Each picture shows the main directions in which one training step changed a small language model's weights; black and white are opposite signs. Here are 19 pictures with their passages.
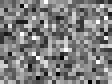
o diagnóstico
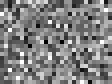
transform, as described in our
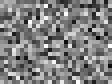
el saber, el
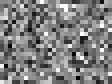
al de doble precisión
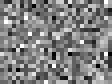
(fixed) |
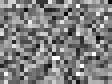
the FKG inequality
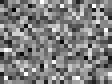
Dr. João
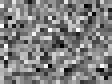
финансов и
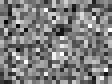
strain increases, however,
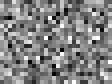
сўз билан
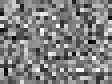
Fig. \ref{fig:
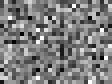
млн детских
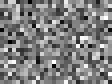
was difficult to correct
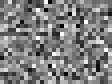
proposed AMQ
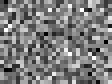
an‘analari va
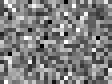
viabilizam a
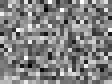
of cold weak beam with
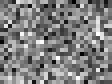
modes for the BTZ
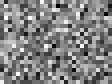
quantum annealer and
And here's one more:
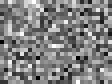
worden immers meer
